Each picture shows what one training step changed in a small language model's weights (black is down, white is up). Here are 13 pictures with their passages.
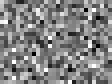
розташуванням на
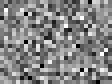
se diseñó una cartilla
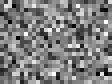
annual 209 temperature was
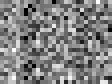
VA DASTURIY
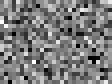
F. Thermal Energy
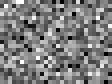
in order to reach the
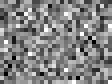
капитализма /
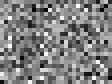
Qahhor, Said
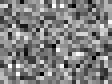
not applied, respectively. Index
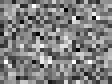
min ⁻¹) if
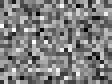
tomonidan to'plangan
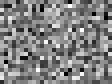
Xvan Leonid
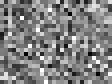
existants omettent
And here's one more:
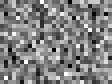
ta'sirini cheklashi
